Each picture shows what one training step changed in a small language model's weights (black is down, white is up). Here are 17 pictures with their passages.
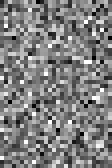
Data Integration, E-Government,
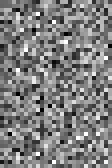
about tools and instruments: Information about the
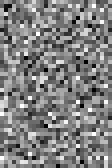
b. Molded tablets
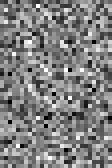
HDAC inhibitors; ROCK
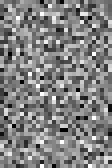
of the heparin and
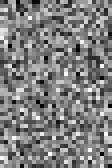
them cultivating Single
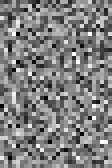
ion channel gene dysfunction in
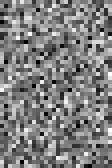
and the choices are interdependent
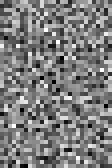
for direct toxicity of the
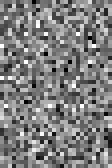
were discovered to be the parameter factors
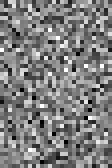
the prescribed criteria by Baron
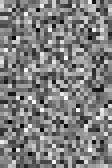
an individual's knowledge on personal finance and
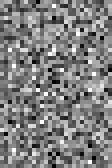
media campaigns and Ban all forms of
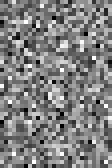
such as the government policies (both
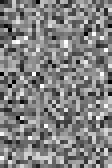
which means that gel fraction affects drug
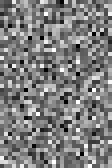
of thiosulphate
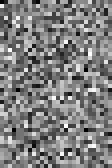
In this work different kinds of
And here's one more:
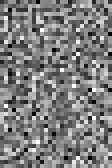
Traffic is terrible at that
